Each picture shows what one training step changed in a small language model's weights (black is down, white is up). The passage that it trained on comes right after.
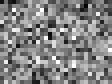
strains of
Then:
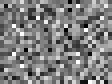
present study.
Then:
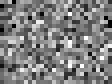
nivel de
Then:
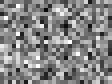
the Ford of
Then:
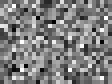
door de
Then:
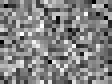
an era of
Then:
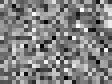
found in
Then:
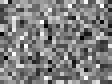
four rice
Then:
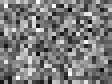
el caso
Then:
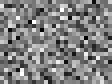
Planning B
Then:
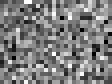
indique de
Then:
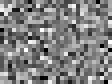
in length
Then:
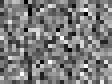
when PCI
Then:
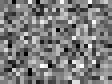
such as social
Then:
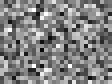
and specifications
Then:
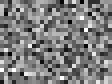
equally to this
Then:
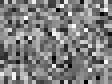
of Education
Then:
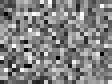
Yin had
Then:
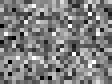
have a role
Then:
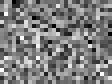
with the tip
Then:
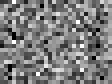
include a
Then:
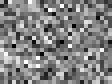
the Compton
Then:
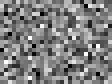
strategy is
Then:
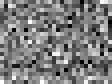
main problems in
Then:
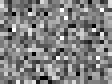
turli xil
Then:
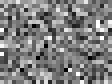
its impact on
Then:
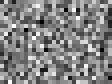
μm and
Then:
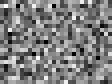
В ходе
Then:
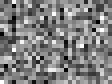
emerger de
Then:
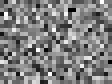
variable «
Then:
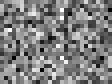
and D are
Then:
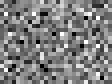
Digital ·
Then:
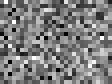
have access to
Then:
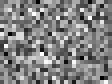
kind of
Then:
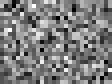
and fine
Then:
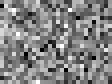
seen at the
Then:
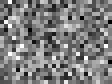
defining feature
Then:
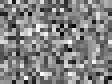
approved by the
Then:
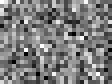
data by service
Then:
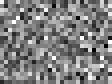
роль в
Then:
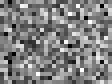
This participant
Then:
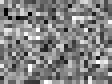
the same
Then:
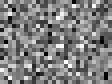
Krill and
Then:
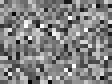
of shale
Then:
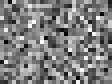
particularly for
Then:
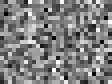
ω es
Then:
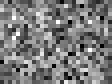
care in low
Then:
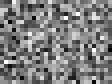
presents a
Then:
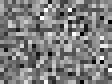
to formulate
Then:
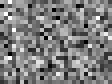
and analysing
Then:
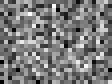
y las de
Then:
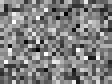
aid in
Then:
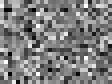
which equals
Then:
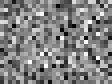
tied to each
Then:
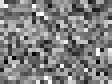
its core,
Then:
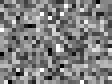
environment between participants
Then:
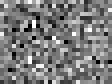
como elemento
